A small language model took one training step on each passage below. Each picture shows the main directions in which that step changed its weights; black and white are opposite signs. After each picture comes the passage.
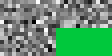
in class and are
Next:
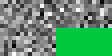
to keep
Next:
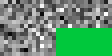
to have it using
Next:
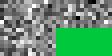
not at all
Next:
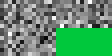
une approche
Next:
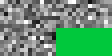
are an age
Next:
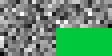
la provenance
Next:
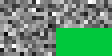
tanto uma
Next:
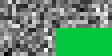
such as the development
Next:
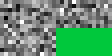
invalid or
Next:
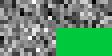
mean SE values
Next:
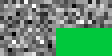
des variables
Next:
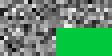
For example,
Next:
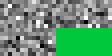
often work with
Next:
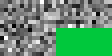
PVT system
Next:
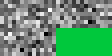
programları ve
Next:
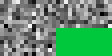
for differential
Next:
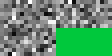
neural information
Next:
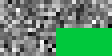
learning approaches for
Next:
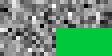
parody approach
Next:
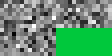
of the bile
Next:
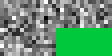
insects were
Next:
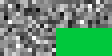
acid were
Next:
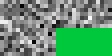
replicated in
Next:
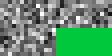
труда не
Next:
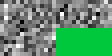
el sentido
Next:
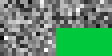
as they can.
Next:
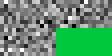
talk about
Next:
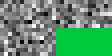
of organizing
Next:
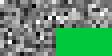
routes and
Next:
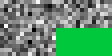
making these
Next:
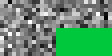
analysis and its
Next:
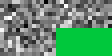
appendix of
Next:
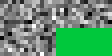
of conditions
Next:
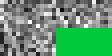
different regions.
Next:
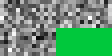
international economy
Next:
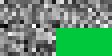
a esta
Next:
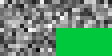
in the region
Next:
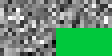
diameter of
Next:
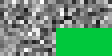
+ Kr at
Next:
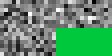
ao meu
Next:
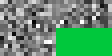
ve S.
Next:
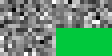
Development of
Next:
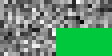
a large
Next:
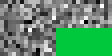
of RNA
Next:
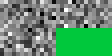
also negligible
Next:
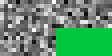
models by
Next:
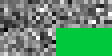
revelou que
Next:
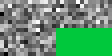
y normas
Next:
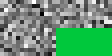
plant generators
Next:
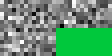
da Lei
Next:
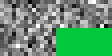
participation at the
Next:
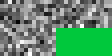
however, at
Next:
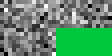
porque nos
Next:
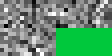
interliga o
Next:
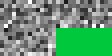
capability in the
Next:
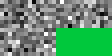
The research methodology
